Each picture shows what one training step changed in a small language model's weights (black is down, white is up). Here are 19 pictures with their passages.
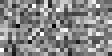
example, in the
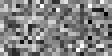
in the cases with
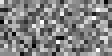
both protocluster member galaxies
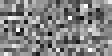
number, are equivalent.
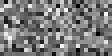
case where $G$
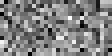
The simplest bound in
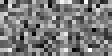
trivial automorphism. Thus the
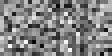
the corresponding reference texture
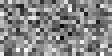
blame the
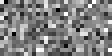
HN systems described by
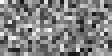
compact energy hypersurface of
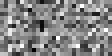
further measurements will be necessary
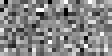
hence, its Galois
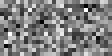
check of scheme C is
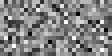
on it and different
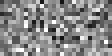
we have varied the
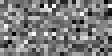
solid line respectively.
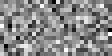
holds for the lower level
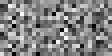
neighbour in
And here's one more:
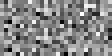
law relation than the
